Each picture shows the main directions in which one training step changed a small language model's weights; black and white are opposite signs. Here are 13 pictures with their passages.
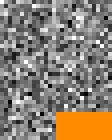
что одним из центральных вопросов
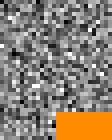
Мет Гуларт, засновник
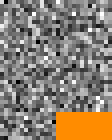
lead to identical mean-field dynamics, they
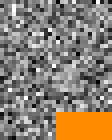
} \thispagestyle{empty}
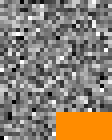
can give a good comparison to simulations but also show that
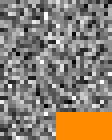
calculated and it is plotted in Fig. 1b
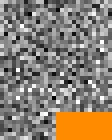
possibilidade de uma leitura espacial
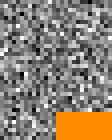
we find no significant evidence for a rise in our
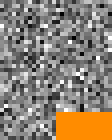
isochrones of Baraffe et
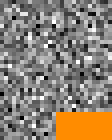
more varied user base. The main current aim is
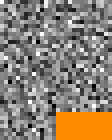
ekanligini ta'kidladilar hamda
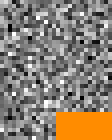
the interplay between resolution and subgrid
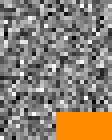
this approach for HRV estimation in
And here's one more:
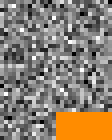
ha permitido utilizar recursos en
